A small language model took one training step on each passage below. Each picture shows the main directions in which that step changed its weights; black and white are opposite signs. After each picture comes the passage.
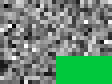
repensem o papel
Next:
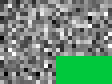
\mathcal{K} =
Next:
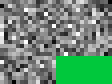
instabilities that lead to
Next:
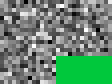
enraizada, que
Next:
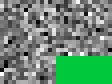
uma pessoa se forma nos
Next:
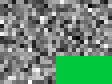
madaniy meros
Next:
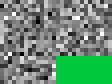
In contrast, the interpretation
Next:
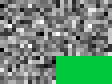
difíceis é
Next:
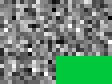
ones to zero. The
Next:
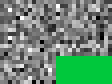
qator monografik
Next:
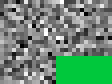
the backgrounds over the same
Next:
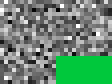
Pedagogika fanlari doktori,
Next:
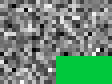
federal, bem como
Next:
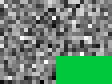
в залог прав
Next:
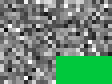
пытаемся не
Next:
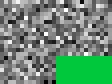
the microscopic random-phase
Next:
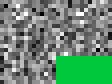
manner. ##
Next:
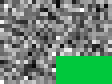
other hand from its construction as
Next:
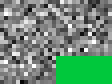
configurations are expected by construction.
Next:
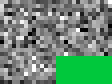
parties do not make a
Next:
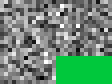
be introduced to define the
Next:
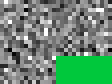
for TlCl shown
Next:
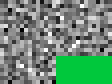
the challenge.
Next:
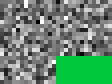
va begunohlik
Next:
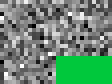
with other contrastive
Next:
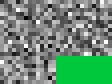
III уровне оценки
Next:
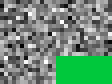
limit is that the physical phase
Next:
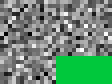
active thickness. After
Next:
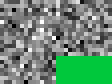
Indeed, what matters
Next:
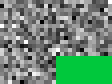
Managing Radical
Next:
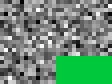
potential is given by \be
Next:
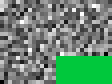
deformation parameter $\mu$,
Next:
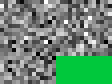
ele já for o dono
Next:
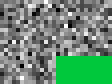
значимости для
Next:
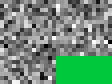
muhim darslardan biri
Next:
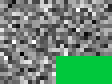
Using the above kinetic
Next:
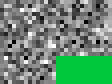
recent study, based on the
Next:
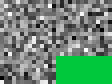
additional loss of atoms without temperature
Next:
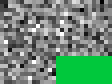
for the track parameters
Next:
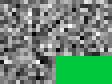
e tjera,
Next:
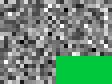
11 сентябр
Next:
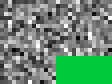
as \begin{equation}
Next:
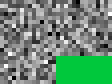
instrumento o denunciamento
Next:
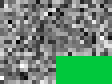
Voraussetzung für
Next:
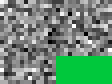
the beam. For very high
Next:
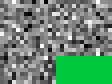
E. Jackson,
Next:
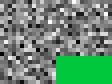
ground state is partly
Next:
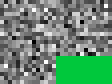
В. Чиненов
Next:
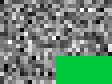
strengths. The mixed
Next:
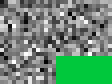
by analyzing the
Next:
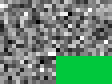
agree with experimental observations,
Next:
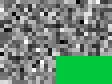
boshqacha qoida
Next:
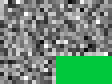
have written explicitly the sums
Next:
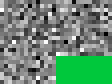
By substituting this expression
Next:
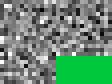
razil, zahar
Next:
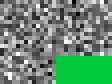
la performance au sein des
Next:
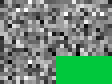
Some studies reported increase in
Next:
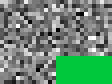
stars.} Molecular bands
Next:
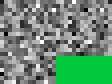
simply two vectors related to
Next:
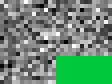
образе жизни,
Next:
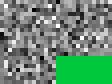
using the EGS procedure
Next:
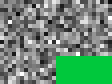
any posterior is to be
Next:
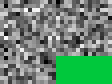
their exact forms, the
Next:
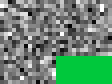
fashion how the
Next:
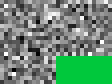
jarayonida o'ziga
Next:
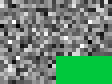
simulators are expected to
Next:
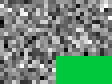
новых идей,
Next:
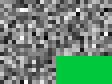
werden für nachhaltigen
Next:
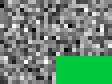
than modify the whole
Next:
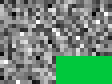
к обучению и
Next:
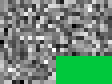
upah di sektor
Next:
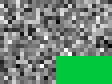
way, but rather move
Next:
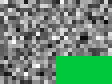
the current polarization in terms of
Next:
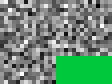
the first contributions is always positive
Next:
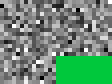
Field Theory of
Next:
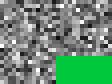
ve kültürel
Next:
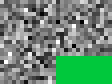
da Murta,
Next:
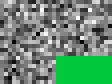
Angebot dar, das
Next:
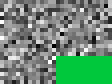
could be used as a
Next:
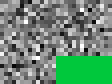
bashorat qilish mumkin.
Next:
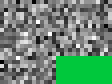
30 $ MeV. The
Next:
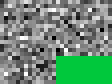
mean magnitude and uncertainty on the
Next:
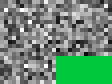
7 and Fig. 4 that
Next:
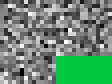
is the normalization constant and
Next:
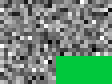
по ряду экономических
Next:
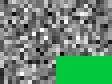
tizimlarining an'anaviy
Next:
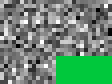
age group (the comparison
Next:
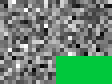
tools for nuclear structure
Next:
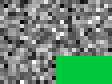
image. And we suppose
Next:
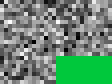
основа защиты прав
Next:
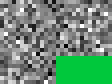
to Underserved
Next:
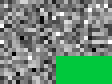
Mediterranean world
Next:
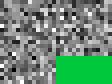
numerically calculated solution instead of
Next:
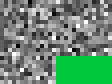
universe has mass $\sim
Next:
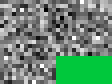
su término científico
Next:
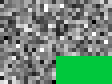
de la Secretaría
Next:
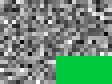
invariant. We demonstrate how this
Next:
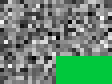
suggests a smaller emission radius under
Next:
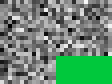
scintillation due to
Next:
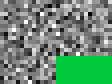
(see large arrows
